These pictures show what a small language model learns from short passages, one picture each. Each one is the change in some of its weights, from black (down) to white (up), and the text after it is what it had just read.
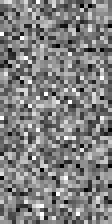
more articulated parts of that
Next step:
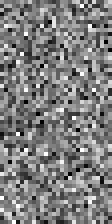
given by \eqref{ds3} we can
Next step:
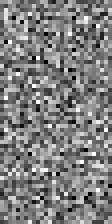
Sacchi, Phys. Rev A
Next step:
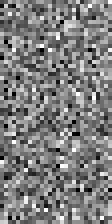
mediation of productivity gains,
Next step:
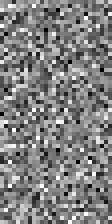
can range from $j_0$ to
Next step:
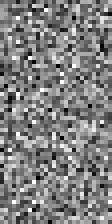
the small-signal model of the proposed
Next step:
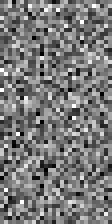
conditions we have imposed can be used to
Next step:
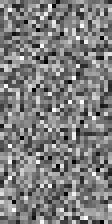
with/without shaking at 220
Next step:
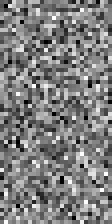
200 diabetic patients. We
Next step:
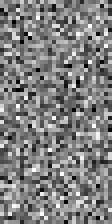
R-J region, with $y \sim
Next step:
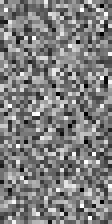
Dasht Arjan,
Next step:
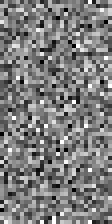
cortical sites is mediated by
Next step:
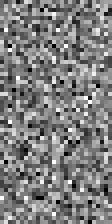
the same reward in the Q-table
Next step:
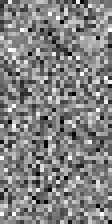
responding to different stimuli, is
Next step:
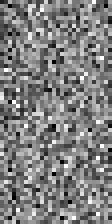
potential retaliatory actions that could
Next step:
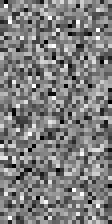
CAN system must have a device
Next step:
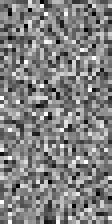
risk factors and clinical
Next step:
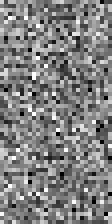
a unique reflection of their molecular
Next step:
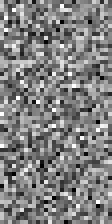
operator standards. These maintenance
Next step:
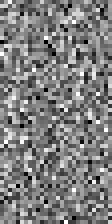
of the canonical complexity, based on
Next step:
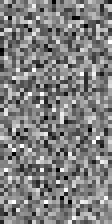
of value added is done by
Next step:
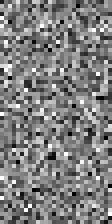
acid positions. (C)
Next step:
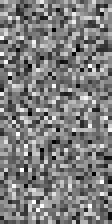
Also the inflaton decays into
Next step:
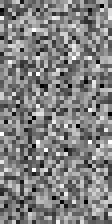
and n-buses. We consider
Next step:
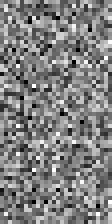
and formal program ahead. To
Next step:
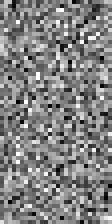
food in irregular
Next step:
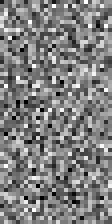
the two quantities are proportional in
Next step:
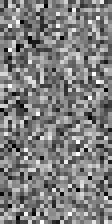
for development of cutting edge AI
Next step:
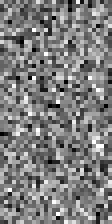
tilt and axial error
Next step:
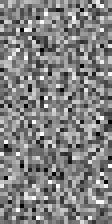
intermittent some become
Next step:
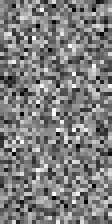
a mask. We compare
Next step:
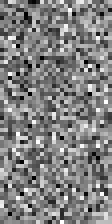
the resonance point, where the setup
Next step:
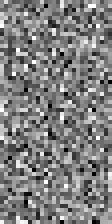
the value of the structure factor in the first
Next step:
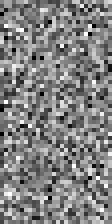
represented by unit vectors, and
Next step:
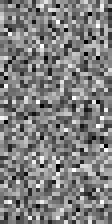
2D surface. This system has been used as
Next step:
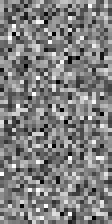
the hardware useful. It is more
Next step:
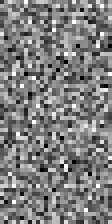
the popularity to such an extent that
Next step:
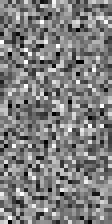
women to reduce the gender
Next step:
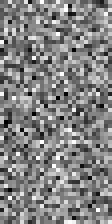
and its etiologies. Their
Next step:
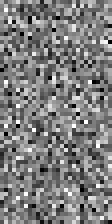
checked by repeating the
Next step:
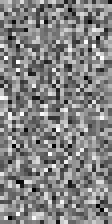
power and huge data storage
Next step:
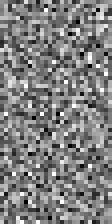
issue to the same extent, the
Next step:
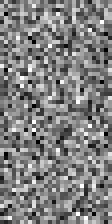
of Chicago (Hecht &
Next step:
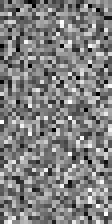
for low energies and because, in
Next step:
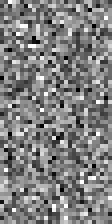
[1]. Further, the spread
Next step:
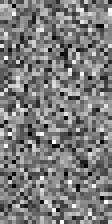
in overcoming the challenges and
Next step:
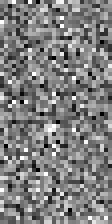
predict potential cyberthreats and
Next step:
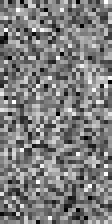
on the temperature range below 10 K. A
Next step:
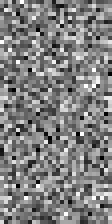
Rayleigh scale parameter) of each of
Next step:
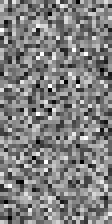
transparency, stability and
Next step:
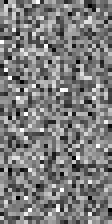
*The Analytical Chemistry
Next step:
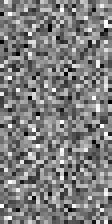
Retrieved January
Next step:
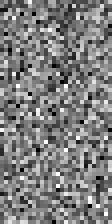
static potential energy of a point charge,
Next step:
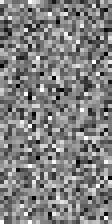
For the classical j -function
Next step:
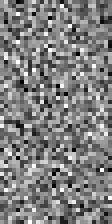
generation and disposal is
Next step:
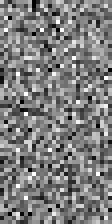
is potentially linked with various
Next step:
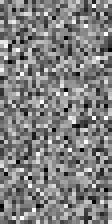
size of up to $4\times4$
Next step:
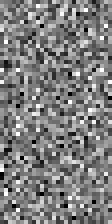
female. The internet use
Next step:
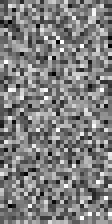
– in the UK. This missed
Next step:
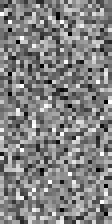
test particle moving along the
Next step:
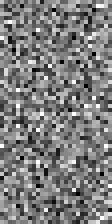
DBrowser. It is designed to
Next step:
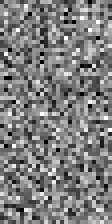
Europe and its ability to
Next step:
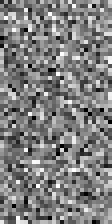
quantum Ising models. For the
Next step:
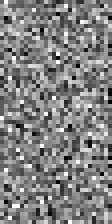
Pre partition and Post
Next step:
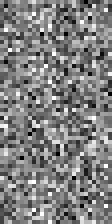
precision (RSD <
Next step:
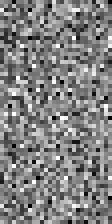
the better observability of each bus
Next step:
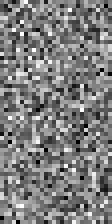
\abstracts{ The thermal
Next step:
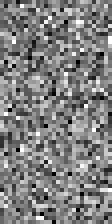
an outgoing uncovered
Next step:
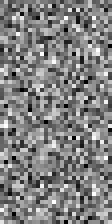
Table 5. Table 5:
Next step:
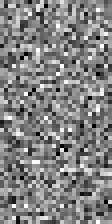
system. For example, a commuter
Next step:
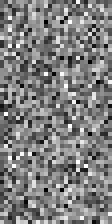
in the milikelvin
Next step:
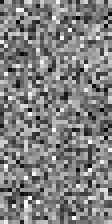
process of reagents in various regions
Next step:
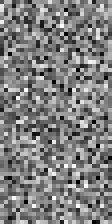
dedication so that the outcomes
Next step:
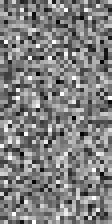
left (L) and right
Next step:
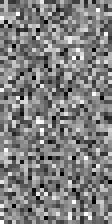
can support their archive's goals
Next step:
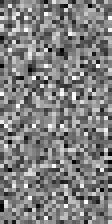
rapid degradation of
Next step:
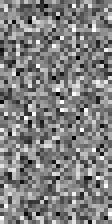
coherence lengths,
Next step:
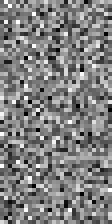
Strengths in improving the performance
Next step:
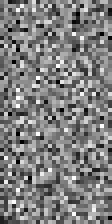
fastness properties, mordants,
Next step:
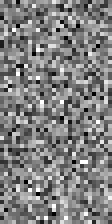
21st century skills
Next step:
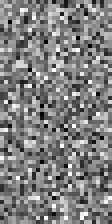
$(m-1)$ carriers with the
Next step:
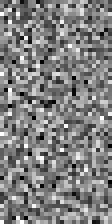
article emphasizes the
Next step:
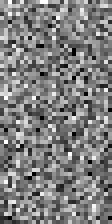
in midcentral Au+Au
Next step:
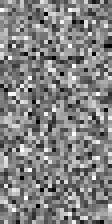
eventual effects of smoothing
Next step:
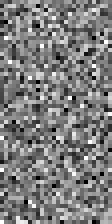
not seen in the 376
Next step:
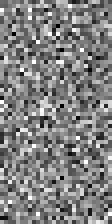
closely positioned small targets
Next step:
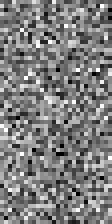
doubt that providers are sometimes
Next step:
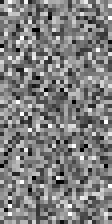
using the proposed double-entry and
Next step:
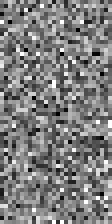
which entailed the existing
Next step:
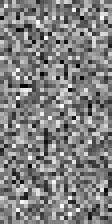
important to enhance consumer
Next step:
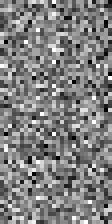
area (Cheah et al.,
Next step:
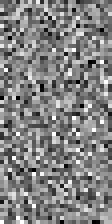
this symmetrical property, the strong
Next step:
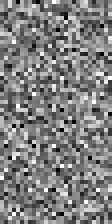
the single cell level, imaging
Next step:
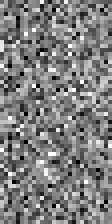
magnon spin current [13-16].
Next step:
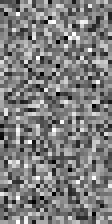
literature there are cosmological models
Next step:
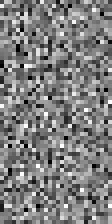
can be expressed in terms of the
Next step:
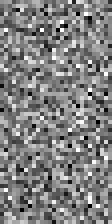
is famous, it is mostly for
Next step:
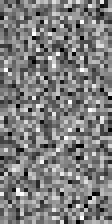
that the use of wildy grown
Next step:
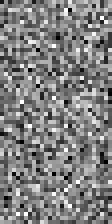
PPV and half-value
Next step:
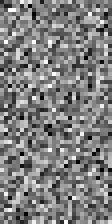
Based on robust evidence from
